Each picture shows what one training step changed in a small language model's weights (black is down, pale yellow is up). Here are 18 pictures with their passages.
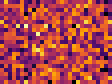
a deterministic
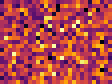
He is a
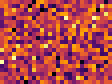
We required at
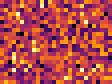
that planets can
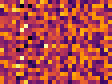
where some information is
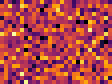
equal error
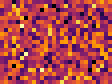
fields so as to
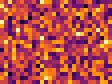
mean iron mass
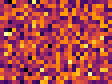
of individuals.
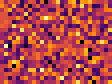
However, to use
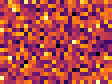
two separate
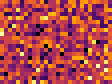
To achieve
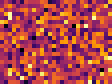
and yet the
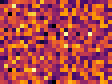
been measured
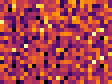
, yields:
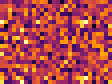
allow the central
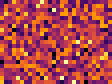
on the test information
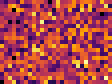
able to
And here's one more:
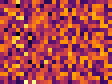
than that in
